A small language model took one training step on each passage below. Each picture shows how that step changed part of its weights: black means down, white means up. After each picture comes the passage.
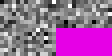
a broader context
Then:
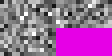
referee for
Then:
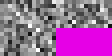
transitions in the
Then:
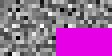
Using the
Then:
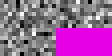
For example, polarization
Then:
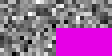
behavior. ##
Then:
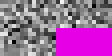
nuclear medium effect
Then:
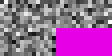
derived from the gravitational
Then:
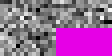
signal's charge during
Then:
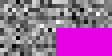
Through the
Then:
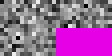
in the our
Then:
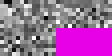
distance space near the
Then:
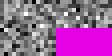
about the overall
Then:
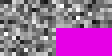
use a feature
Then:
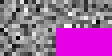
at the moment of
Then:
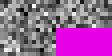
the nearest
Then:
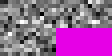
level-1 data
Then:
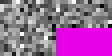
probe qubits
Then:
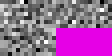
(such as
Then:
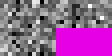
The evolution operator
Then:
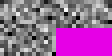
model computes the
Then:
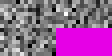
are the mean values
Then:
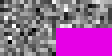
additional infrastructure
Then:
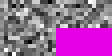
using ArF
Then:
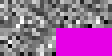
of C and A
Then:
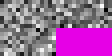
the CNAM
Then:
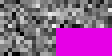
fundamental contingency
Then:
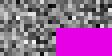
is not specific for
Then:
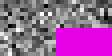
spin Hall
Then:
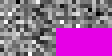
closure). In
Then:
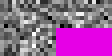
completions in
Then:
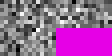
visible in panel
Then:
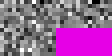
A]$ in
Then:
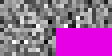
to the reaction
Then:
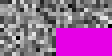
test the strength of
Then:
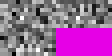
above threshold. A
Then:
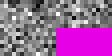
width of the
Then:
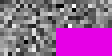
extracting all
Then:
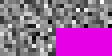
to $\sim$
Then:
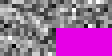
layout is
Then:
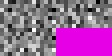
Now, let
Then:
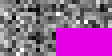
are not of the
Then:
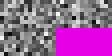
that the sign of
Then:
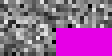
been tested.
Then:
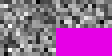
probability density function for
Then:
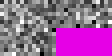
of the trial
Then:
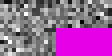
total $E$
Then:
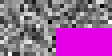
to be proportional
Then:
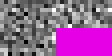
Kabir et
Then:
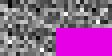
components and major
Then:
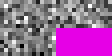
the meandering
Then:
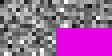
the SIM
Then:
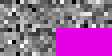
figure). N is
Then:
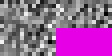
separate frequency source
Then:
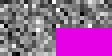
two components, we
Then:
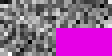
decomposition of
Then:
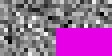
potential, being
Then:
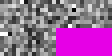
as the one studied
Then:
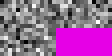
the Wigner
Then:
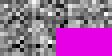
Adding two
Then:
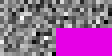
from the top and
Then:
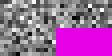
macroscopic system
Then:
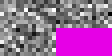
material just beyond the
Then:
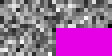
the high levels of
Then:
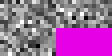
of PET images
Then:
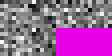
efficiency of neutrino
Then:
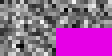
of different sort
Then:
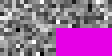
graphene is a
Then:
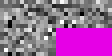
has been partially
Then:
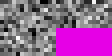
reviewed in
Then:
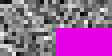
time duration
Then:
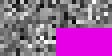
strengths in the
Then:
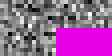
potential to lead to
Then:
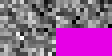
useful indicator,
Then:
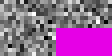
and is independent of
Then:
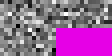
terms and phase factors
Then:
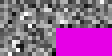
between the different expansion
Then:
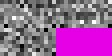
length two orders
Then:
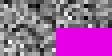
systematic uncertainty
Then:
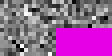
gravitational waveform
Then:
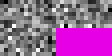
sky background fields
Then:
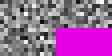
last remarks
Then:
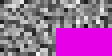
a one to one
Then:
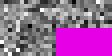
9 is much smaller
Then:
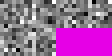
in modified gravity
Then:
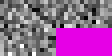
computations with
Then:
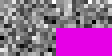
lived structures.
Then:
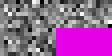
The total amount
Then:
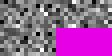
\di = c
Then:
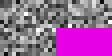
ending on the
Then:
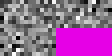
each node in the
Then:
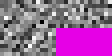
user infers that
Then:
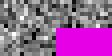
for evaluating the
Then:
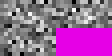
vital for
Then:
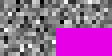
The extremal limit
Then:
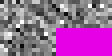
of Fundamental
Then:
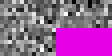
and subsequently
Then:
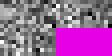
detection of strong
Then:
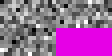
the relation between the
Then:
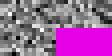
test particle. It
